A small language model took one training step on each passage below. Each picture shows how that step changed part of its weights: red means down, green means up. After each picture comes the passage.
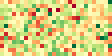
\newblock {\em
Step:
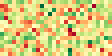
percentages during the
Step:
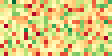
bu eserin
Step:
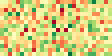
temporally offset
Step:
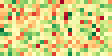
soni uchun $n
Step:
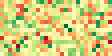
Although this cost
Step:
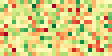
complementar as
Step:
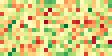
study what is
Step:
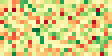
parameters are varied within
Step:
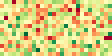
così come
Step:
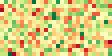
infracción a las
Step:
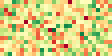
Observe that
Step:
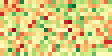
the free energy difference
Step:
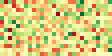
on the special case
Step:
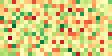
specialist in the
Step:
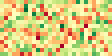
be obtained by using the
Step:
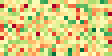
criterion must
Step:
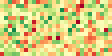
Van Kampen
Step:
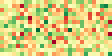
birligi morfema
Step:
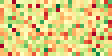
King lidera
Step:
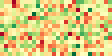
conclude that
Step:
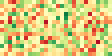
between teachers and
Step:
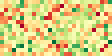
Під ред.
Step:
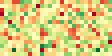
to the top quark
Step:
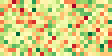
very weak, often
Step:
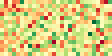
the near-field
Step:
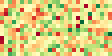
to be directed
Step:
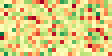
PPT state
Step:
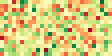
corrections in a
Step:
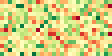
sanatoriya -
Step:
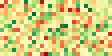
low $x$ behavior
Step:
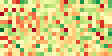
region. This results in
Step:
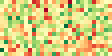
secular forcing
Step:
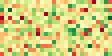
de desafios
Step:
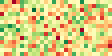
that the narrower
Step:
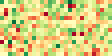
can be regarded
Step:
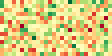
reflections in
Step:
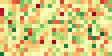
to the case of
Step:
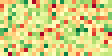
de aula visando
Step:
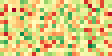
particles, which describes
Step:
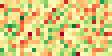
را بر
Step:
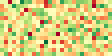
de habitação
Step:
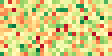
parameterized by more than
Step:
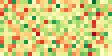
in X-rays
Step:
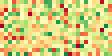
mejorado las
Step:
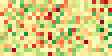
моддий ва
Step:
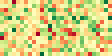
Gyr). The
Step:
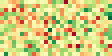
performance. \item
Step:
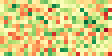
shahridagi G.
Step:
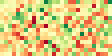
heeft een
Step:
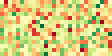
the Planck energy
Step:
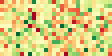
three adjacent
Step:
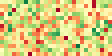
hence helps
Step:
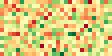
the prediction in
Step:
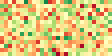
yoki ilohiy
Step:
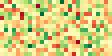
Esta narrativa
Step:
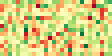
de waardering
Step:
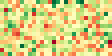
The sign comes from
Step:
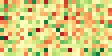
metodika ular
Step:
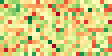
satisfaits des
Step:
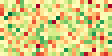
or just find
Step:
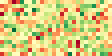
given $R$, see
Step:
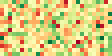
va investitsion
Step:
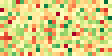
node has a
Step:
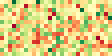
y diseño
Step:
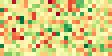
after approximately 50
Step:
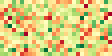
образом из
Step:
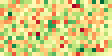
boost followed by
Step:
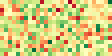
\approx G_0
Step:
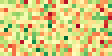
1. Therefore,
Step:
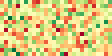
in the general AEC
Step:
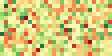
reducción significativa
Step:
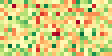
player not only
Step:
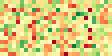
each of the particles in
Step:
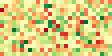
a distância, o
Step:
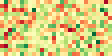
construção do
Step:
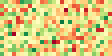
matrix model the values
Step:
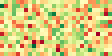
contexte, une
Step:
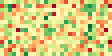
is ionized more than
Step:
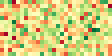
meson in fits
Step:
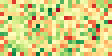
Ridge each
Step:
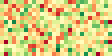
as the numerically
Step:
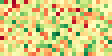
one. In the case
